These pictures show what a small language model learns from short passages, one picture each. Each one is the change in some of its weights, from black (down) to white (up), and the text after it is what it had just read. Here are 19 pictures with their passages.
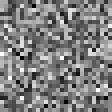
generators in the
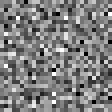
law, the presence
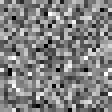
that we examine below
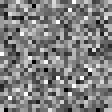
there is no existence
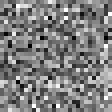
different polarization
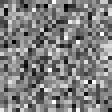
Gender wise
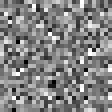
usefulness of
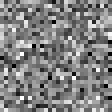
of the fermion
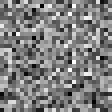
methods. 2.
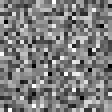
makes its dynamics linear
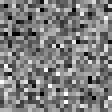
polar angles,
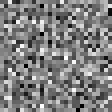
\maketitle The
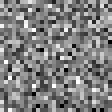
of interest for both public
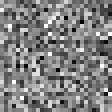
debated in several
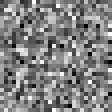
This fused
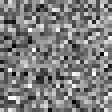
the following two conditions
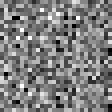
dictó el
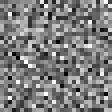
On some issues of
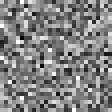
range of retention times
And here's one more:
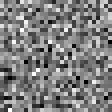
of distribution of the fit
